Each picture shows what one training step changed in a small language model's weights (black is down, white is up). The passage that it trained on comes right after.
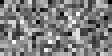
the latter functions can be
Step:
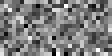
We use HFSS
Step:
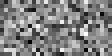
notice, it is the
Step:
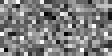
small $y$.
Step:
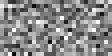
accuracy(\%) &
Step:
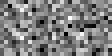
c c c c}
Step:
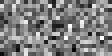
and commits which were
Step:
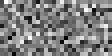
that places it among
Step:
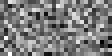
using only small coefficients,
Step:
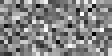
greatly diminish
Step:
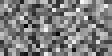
The measurement has three
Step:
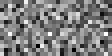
ambiguous signal do
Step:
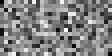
diameter (1.2
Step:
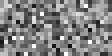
baseline, we measure the
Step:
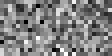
superalgebras exist,
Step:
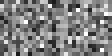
and $q$ can
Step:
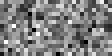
space or on the
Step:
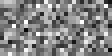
and (iii) where
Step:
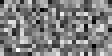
the polarized structure function
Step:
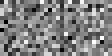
320 features were selected
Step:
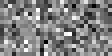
One might wonder
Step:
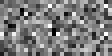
at 1 keV and
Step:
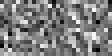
and computational studies of
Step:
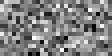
formed by averaging over
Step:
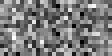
analytic solution for the
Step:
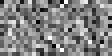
the drop in its
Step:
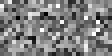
is then estimated by applying
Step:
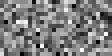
correspond to the simulation with
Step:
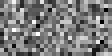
results for the yellow
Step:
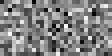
wave approximation; the others
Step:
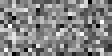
given variable'; the
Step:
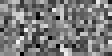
methods in study of the
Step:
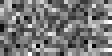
also observed on the
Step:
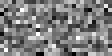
correlation function $\langle
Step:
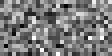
UV spectrum by Herald
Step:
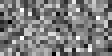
model was demonstrated and explained
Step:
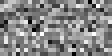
to the number of particles
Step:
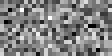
beam-tracking scheme
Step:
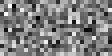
input variables used in
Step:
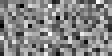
of the individual and can
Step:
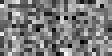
perturbations of the form
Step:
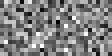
this range, the
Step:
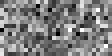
CFT. For an
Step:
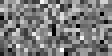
of crystallization and
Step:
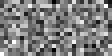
and the two signal modes
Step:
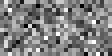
It should be noted that
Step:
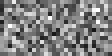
them. For that,
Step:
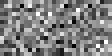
an ansatz is shown to
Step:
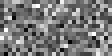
derived for UMa
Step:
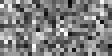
be identified by the distribution
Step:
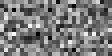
high-SNR capacity
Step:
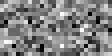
to violate the
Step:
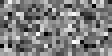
between the two states of
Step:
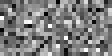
the 90\% confidence level
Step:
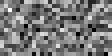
We assumed that the
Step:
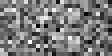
metric space. Many
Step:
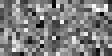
state case and then
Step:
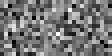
channel for SN Ia
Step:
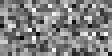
average of the scores from
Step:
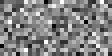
where the source was in
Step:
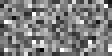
and the majority of the
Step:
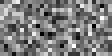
sources of authority.
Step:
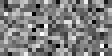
the free electron theory of
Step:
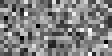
group galaxies.The residual
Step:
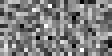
into $Z'$ of
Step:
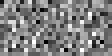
the relative magnitudes of their
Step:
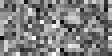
Vehicular Technology
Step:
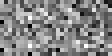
case we obtain,
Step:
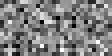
of the coatings
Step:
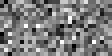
amount of escaping
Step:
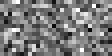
strength, and low proton
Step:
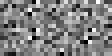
is much higher than the
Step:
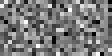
and encourage
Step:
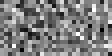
case of X-ray
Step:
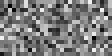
so far. Our scheme
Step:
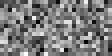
the emulation of arbitrary
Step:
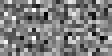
properties result from a
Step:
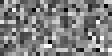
four blind individuals.
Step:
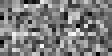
phenomenon of chiral symmetry
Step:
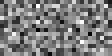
and suggested that both were
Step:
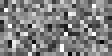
region, which might cause
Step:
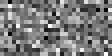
Subject level &
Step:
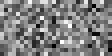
are the brane
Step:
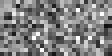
Weyl's theorem by comparing
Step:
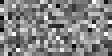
of the shorter
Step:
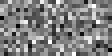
inhomogeneities to
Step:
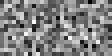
training of the specific force
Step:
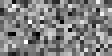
\omega = 2 dx
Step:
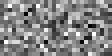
path-loss term contains
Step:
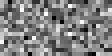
\checkmark & &
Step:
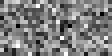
for small chemical systems,
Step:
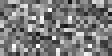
Hermitian quark mass
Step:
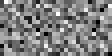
that the production of a
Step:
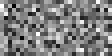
in millimeters.}
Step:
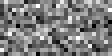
grand partition function for
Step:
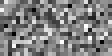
obtained numerically from microscopic
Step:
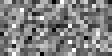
which is exactly the equation
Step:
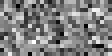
paper, we focus on
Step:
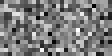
probabilities are bounded by certain
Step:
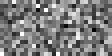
computing pattern catalog.
